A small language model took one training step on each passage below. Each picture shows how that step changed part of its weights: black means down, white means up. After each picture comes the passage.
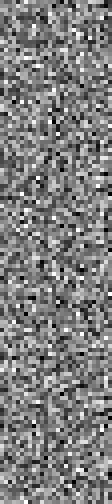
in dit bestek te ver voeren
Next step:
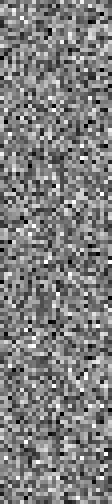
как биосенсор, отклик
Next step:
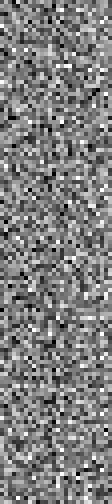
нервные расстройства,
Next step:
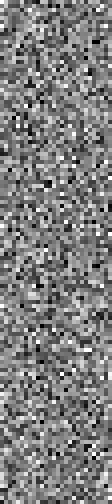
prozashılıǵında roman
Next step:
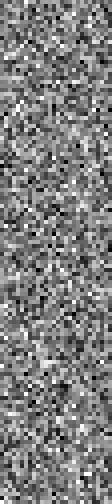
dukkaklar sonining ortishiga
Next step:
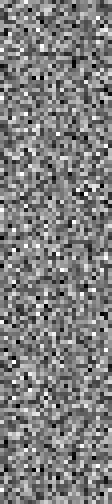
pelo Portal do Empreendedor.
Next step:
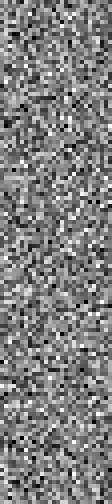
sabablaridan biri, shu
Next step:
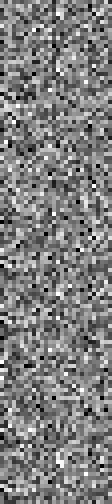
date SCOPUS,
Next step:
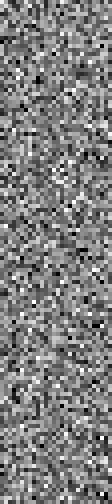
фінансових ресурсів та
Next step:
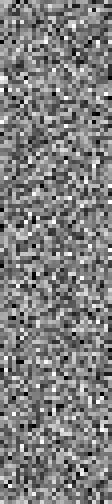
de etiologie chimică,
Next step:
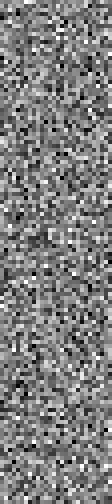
(in Russian) 5.
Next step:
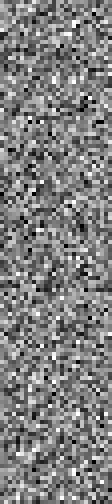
мантиқининг кучлилиги,
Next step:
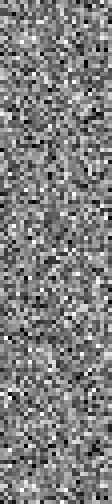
era de una zona rural.
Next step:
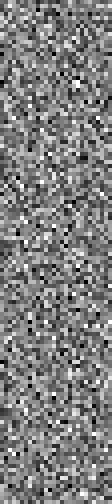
определенным классом условий
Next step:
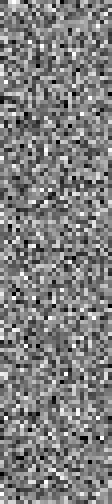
на глобальном рынке
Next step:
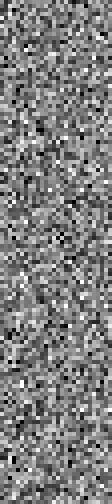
Reserve. Keywords:
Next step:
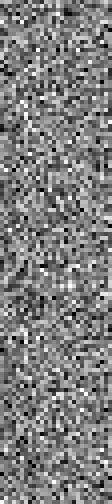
ko'p bo'lgan xomashyolar
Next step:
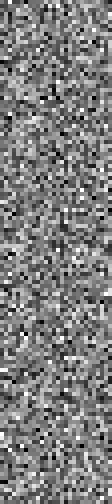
O'qituvchining pedagogik
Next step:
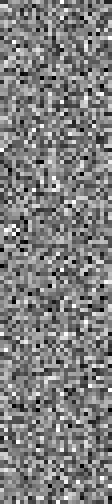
личности, затрагивая все
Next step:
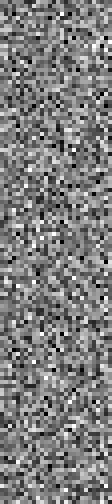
ГТЗ. Анализ последних
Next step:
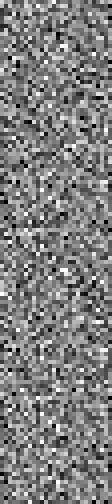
por las redes sociales los dos tipos de
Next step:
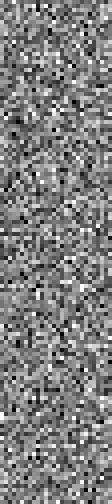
цвета без запаха или со
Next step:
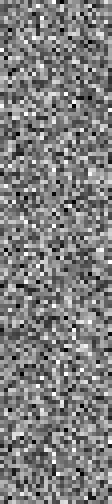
Bu esa intellektual salohiyatning
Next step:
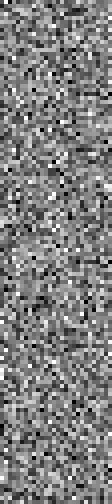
lozim. Birinchidan,
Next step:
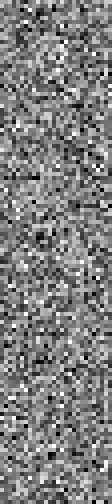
larga distancia, como el
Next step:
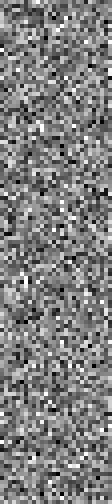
ta'lim yoki maktabgacha
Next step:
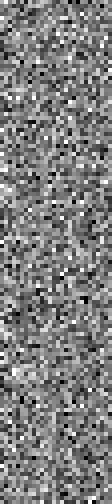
Lattanzi, Gianluca
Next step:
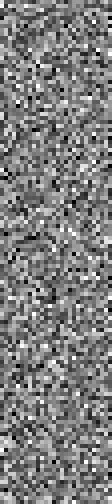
mas envolve o reconhecimento de
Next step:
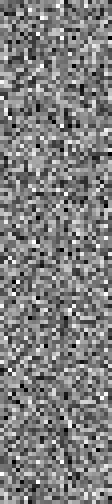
К. проаналізував його
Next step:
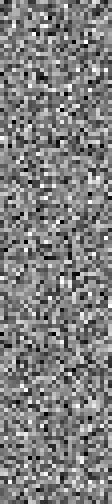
artificial oferece possibilidades
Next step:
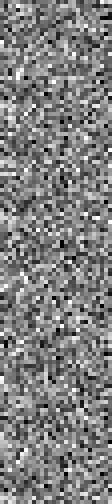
qui le compose ne s'assument
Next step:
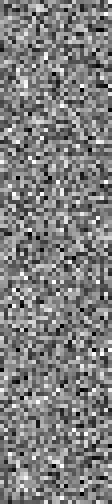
artigos com as características que a
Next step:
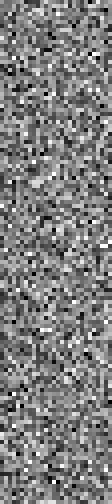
*Puentes entre la Teoría y
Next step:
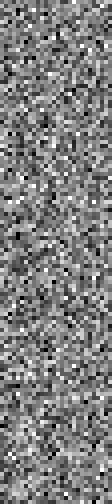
e Regras Constitucionais*. São
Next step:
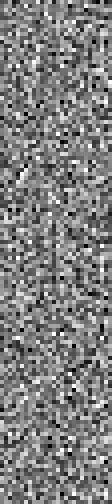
& G'ulomov, D.
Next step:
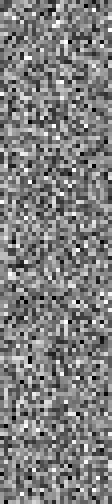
o‘tmish avlodlarining
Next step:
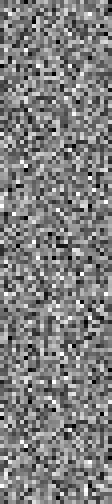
и литературы 90-х
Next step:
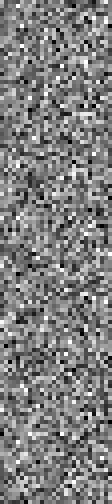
ma'lum bir seed qiymatni
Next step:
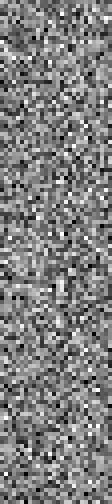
M. (2009). Mereological
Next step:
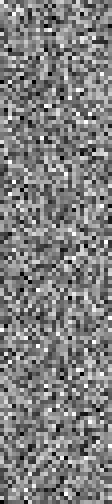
que cria essas músicas,
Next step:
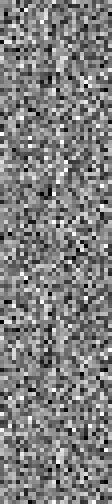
de Incidentes de Sistemas de
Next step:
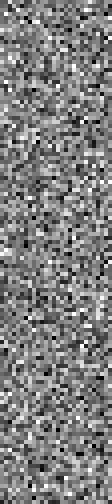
*history of philosophy
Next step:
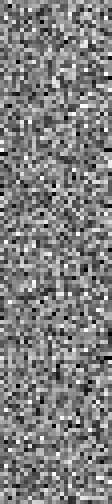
растворения агара, разливали
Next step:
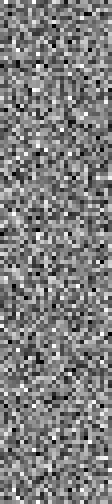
по поводу столь ярко
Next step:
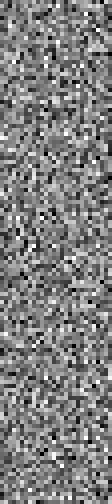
балки янада идеал
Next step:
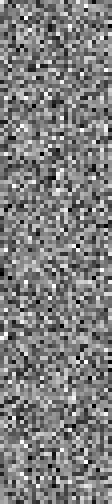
yashab o‘tgan ijodkorlarning
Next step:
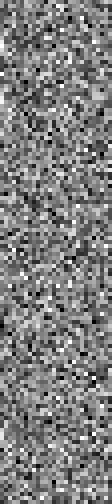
y el análisis de varianza de una
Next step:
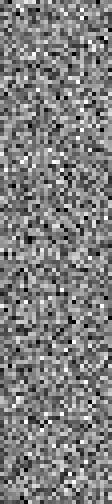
(2022). Improving the quality of
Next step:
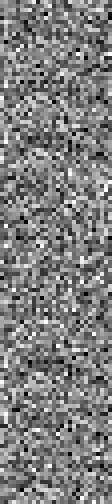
di Laut yang mengatakan bahwa
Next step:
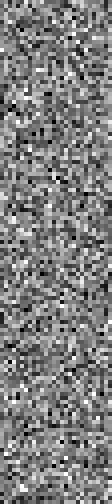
yechimlar kiritish, bir
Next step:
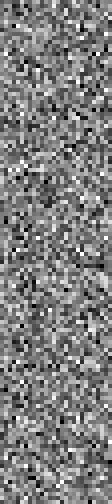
with the history of the development of
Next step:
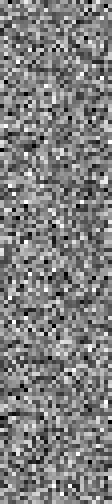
sono le altrettanto varie
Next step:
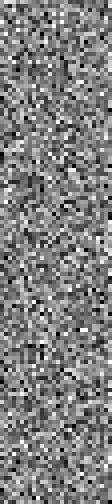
und Weise ausgesprochen
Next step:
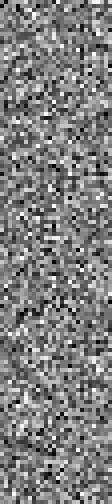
ilmiy adabiyotlarda og'zaki va
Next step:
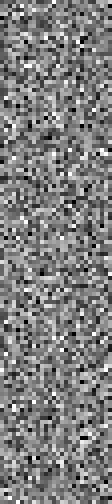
existem diversas empresas de aplicativos como
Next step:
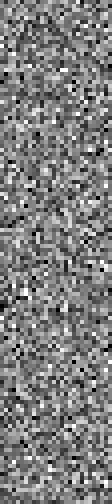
загальнономвні метафоричні
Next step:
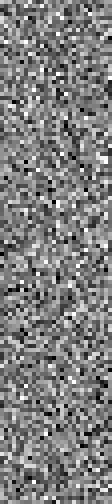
à l'espérance de
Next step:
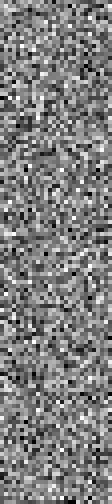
M., & Vanlauwe, B.
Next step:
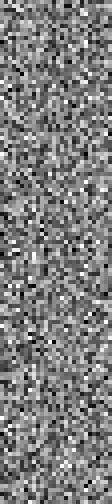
2 - MER do JacoCity
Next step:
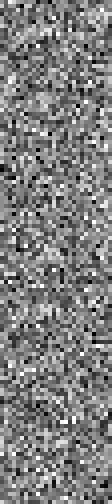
dan simbolisme di balik
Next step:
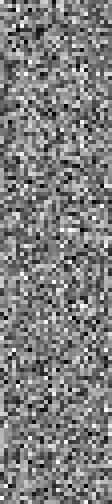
perigo devido a sua capacidade de
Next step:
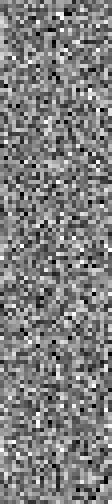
audiências foram suspensas, por
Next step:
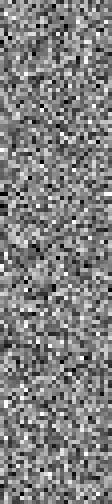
apporte une valeur ajoutée du
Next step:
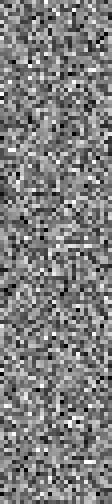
а бека отстраняли от
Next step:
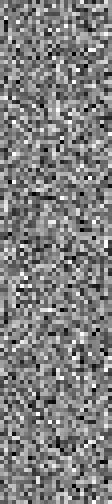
para procedimientos bucales y
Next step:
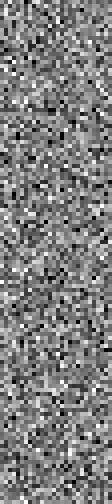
emprunteurs, ce qui réduit
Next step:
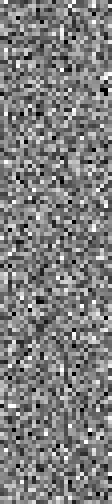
А.С., Шахпаронова
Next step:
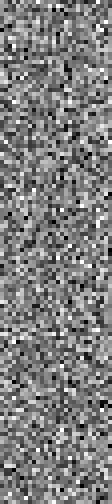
Apesar da ausência nas leis
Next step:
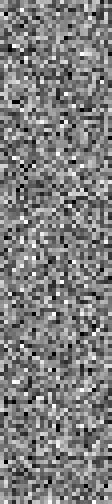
o trabalho, às vezes até para o
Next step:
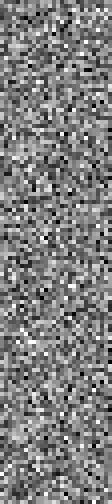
e alinhadas com as demandas
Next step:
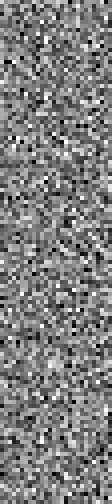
*Парадигма познання:
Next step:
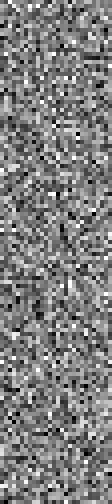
ishlab chiqaradi. Neomitsin
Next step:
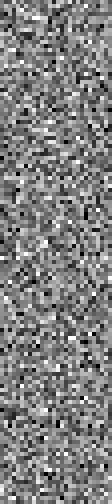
of Challenges, Solutions,
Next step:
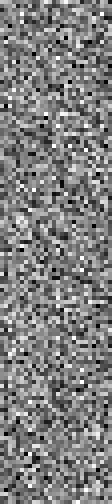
Президенти Шавкат
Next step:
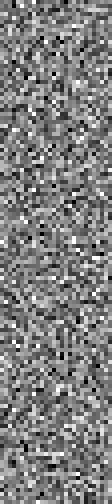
жизнь; защита молодежи от
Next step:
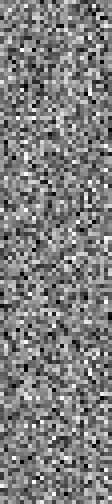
relacionadas con la metacognición o
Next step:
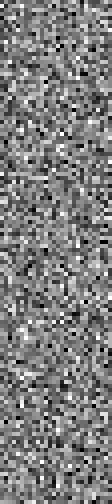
mexa nas estruturas das bases
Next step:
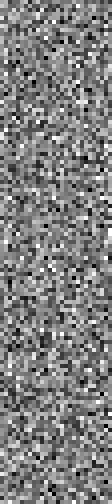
навантаження на студентів,
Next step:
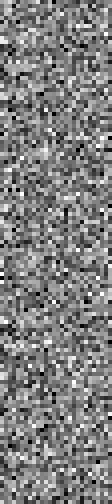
u stołu razem z
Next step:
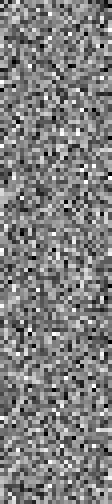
эксплуатационной службой
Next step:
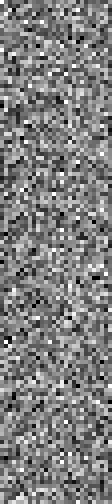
mempertahankan pelanggan menjadi
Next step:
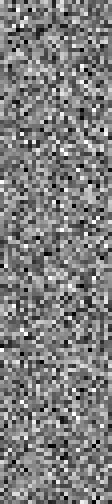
em perigo; e) todos os
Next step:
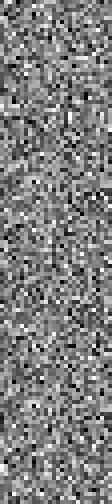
asosiy vazifalari va faoliyat
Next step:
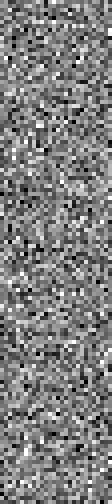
навичок і пов'язаного з
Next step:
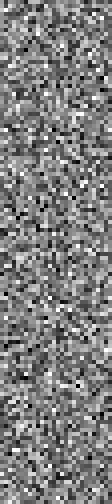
baqlanadı hám keyin
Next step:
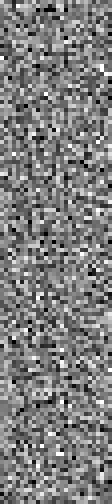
факторов и работ, при выполнении
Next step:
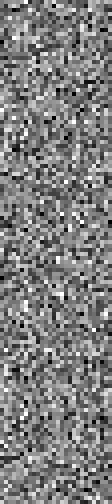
establece paralelismos que
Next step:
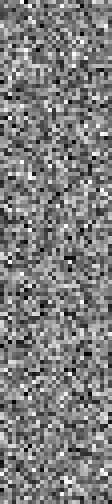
4. DISCUSSÃO De
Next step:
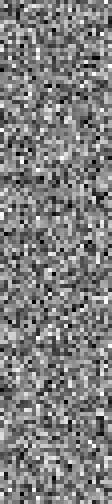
Bina Marga dalam Pedoman
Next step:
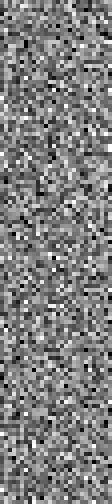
información en la enseñanza
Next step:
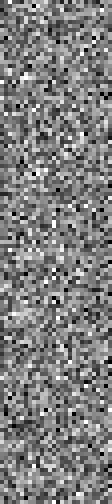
(como un proceso). Los
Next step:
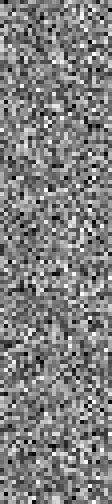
hayotida yovvoyi hayvon
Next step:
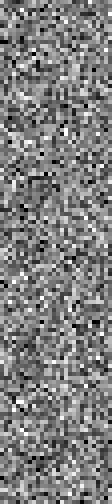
kamtarlikni “kasb
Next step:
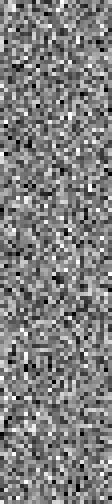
libertà dell’elettore di
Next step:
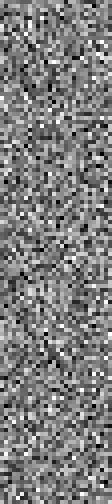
cuatro conceptos del marco de desarrollo
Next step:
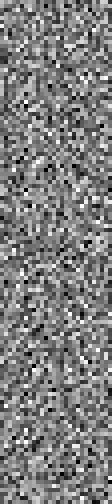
ciclo. 18. 5) Com qual
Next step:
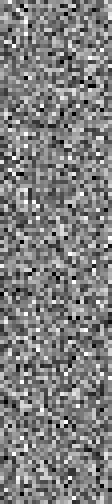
[online] Available at:
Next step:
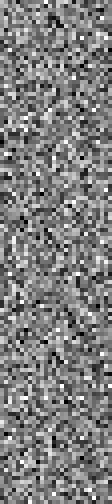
las 8 semanas posterior al
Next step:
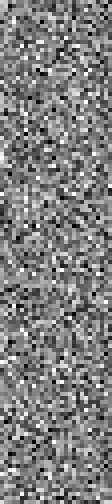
yeterlilik beklentilerini
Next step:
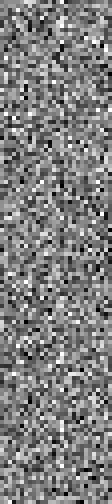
Семен Васильевич,
